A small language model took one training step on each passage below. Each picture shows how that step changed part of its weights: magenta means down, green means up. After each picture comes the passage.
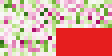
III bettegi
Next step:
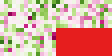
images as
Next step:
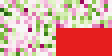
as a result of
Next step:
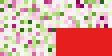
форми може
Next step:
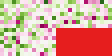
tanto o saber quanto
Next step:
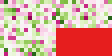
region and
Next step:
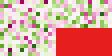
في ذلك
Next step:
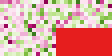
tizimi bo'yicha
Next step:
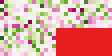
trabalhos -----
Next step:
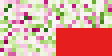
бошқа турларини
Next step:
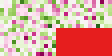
активность организаций
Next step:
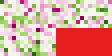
the environment and
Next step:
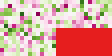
strategic fundamentals
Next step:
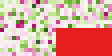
tizimlariga moslashtirish
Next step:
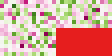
ederken de
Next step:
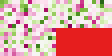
le coût
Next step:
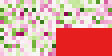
u barber.
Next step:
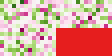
bilan ham adabiy
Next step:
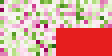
Descrever os
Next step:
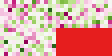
al derecho constitucional
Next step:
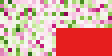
Odată cu
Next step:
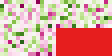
sus posiciones
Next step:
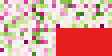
of the article is
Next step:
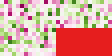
Así mismo,
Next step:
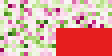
melhor andamento da
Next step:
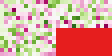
a un bien
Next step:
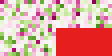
з проблематики
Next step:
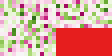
delle misurazioni
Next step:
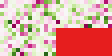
do terenów
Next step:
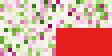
á la de El
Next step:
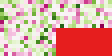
va qonunlarning
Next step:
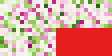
dari awal
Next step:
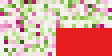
facilitar sua
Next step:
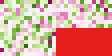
“o mais
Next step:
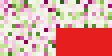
بر روی
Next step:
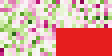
to see
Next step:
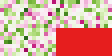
RESUMO Este
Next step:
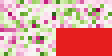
demanda de uso
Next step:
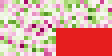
dem Internet
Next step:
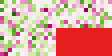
atra*, con una
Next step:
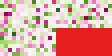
Anglii na
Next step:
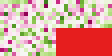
malaka oshirish
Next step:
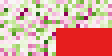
// Vestnik
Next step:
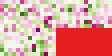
лозим бўлган
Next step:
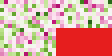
hamda EBM
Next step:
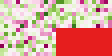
que existe una
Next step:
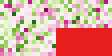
a su proyecto de
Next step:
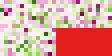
áll és a
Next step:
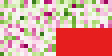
no Brasil foram
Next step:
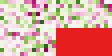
imkonini beradi.
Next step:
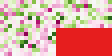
transformações do
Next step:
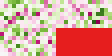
qilish, uni
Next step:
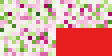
2 Universidad de
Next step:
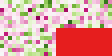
на первом
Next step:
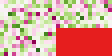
responsável voto
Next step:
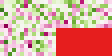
a avaliação da
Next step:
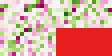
ISO, pela
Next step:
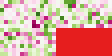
mobil zu
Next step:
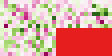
na Terra:
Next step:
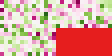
Resumen Este
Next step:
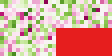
e pela justiça
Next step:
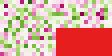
nos produits et
